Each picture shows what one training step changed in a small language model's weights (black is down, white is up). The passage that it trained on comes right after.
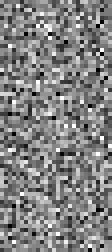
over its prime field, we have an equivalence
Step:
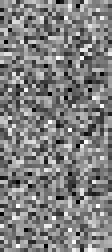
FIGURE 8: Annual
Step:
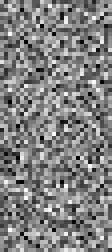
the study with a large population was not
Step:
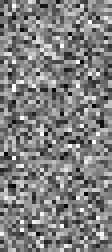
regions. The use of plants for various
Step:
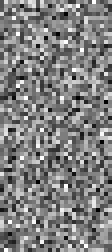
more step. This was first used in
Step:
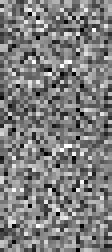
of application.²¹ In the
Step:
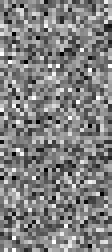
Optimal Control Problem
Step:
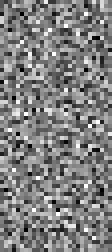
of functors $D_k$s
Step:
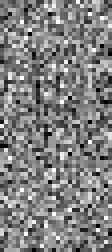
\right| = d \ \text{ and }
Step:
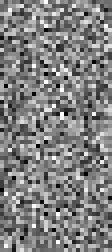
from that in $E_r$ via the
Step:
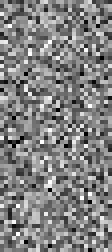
but for our posture recognition methods
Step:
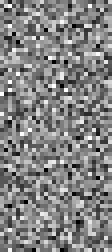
system is a system involving countably
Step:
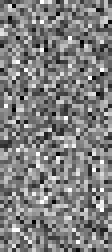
for $0\le k\le l$, one
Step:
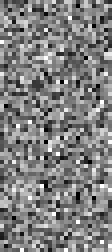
implies $\max_{d \in D} \nabla
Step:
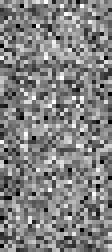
on food and fibre production in
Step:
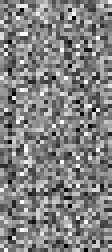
themes to compositional solutions. The
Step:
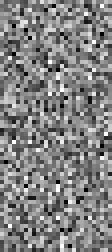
$1$ and $v_i \notin
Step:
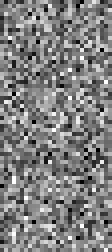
in the relationship between digitalization and
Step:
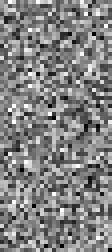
is a dampening factor.
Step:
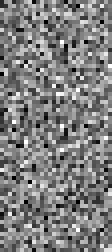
is wide and broad and produces
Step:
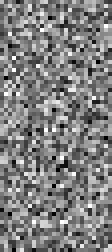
is finite for all $h_1,\ldots,
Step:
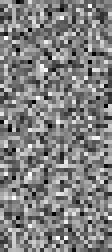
PCA is used to extract the
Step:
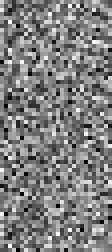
(see e.g., JERICO
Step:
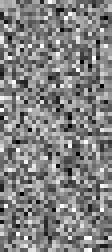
their self-esteem.
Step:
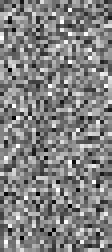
there exists a unit vector $x \in
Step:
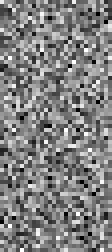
following is the main result of the paper.
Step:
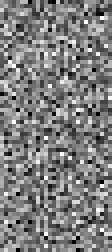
should be noted that there is no universal
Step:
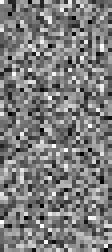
is the outcome of BIOBEC
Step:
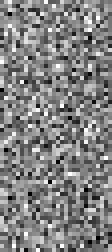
best suit their talents, as well
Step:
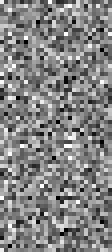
basepoint free. Choose a
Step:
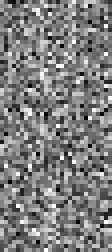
Differences between outdoor and
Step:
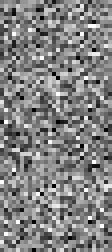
dimensions} We shall now turn to the
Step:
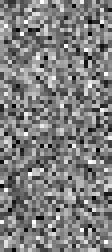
pair consisting of a set $A$ and
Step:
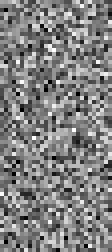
develop some efficient methods to identify linear
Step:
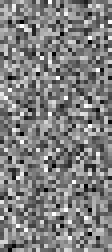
the Explanatory Dictionary of
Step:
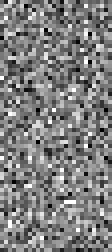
fewer piles or shorter
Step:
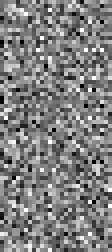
the original Monte Carlo approach
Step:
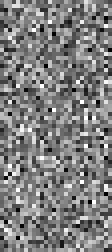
comparatively shorter time. Its
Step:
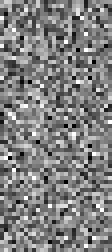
and P1 pipe diffuser at
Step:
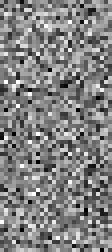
over the course of three weeks.
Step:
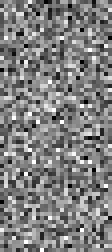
strain buildup and grain
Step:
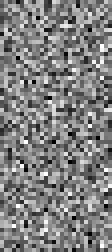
E1 and E2 are known to
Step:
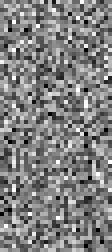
the following definition: We say that a
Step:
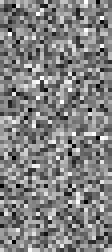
edges that provide unlabeled
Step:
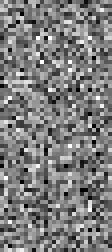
a meeting at the Fields
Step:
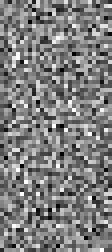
fact, this would imply the existence of
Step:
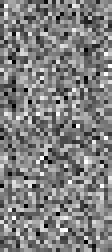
satisfied. \vskip 3mm In Theorem
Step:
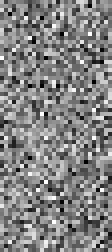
pile being gravitationally stable).
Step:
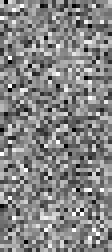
in an ``activation'' reaction
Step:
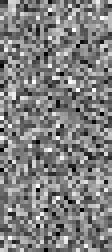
\frac{ e^{2 \pi i \theta
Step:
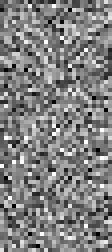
M$}, \end{align} where
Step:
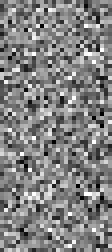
a valuable contribution towards the
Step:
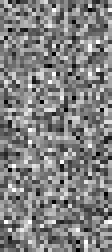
supporting evidence is that except for
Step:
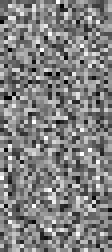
the control input that causes the system
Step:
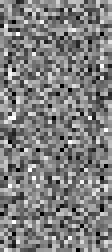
of coordinates on its open parts.
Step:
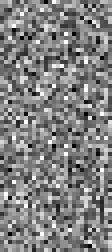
Approach, same as quantum
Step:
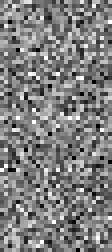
USG Findings Normal 53
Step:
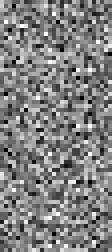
any neutral strongly facially
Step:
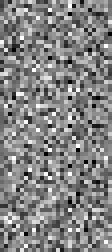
midge R R MS Brown
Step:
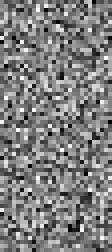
Sindano, used as a Average
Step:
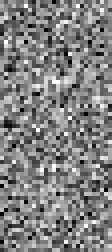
Three foundational principles underpin
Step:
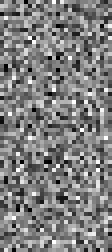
supportive of water sustainability.
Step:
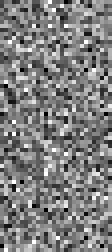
arcs $\alpha$ in $\partial \Delta
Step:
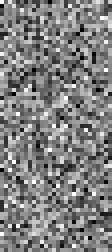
\rightarrow mc(i-4)$
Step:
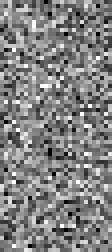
kernel-independent fast
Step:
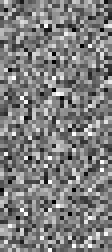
have developed both vehicles in
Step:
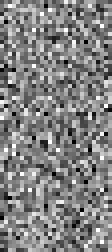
keywords: statistics in
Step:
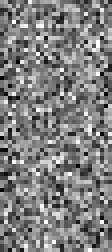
achieved a good recovery
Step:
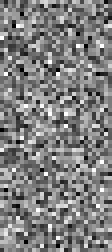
and $v' = vs_i$ or
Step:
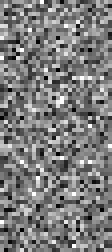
The automatic analysis of EEG
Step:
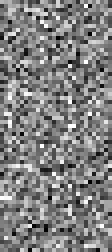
that must meet criteria of
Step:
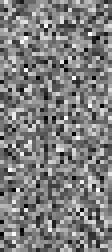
have studied the diffusion of
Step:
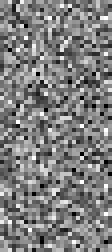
feature \textit{very simple explicit
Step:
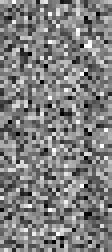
$t$ the scheduler has to
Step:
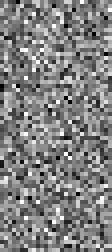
minimal positive basis and one of size
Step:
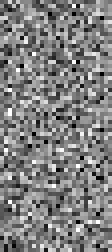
system is calibrated for voltage
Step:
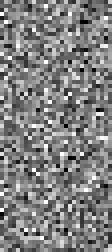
Eq.\textit{\ }$\left(
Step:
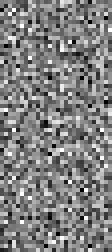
From the above we have a commutative
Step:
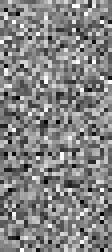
creative people have a lack of
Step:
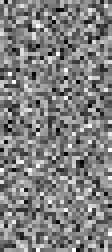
it follows from Hadamard's
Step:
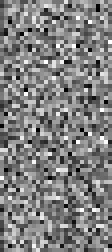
WITH the recent expansion of
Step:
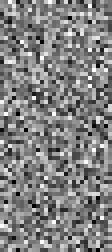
pH value is detected, there is no
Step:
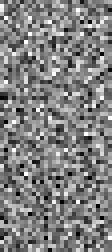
therefore perceives Green IT
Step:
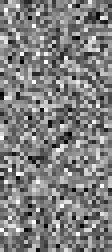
easily resolvable numerically.
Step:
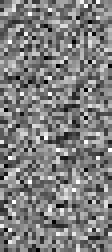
have a single crypto fund,
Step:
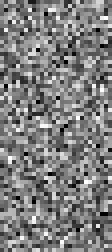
\le i<q-1$ and denote by
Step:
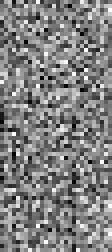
After a median of 76.60
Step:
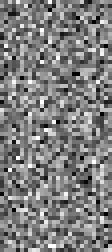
1 shows the average packet loss
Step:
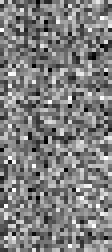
\rightarrow \mathbb{R}^+ \cup
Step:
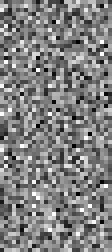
following section discusses results of the effects of
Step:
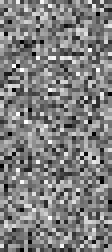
security of each user,
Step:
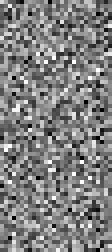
manifold is an arithmetic variety
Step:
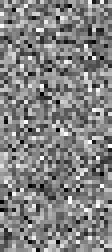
Review. *International Journal
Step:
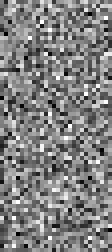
the efficiency of outputs relative to
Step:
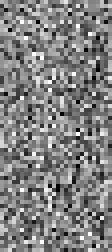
line with the statement, many studies have
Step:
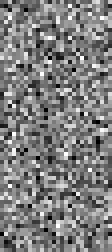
\left\{ \begin{aligned}
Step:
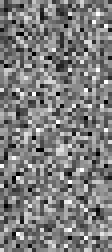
increased values of Body Mass Index
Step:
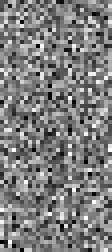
state vector (see \cite[Par.
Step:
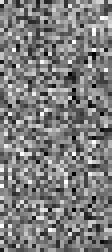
\rightarrow A$, that satisfies the type I
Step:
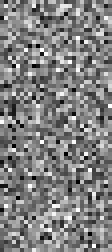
chosen~$h$, the three forms
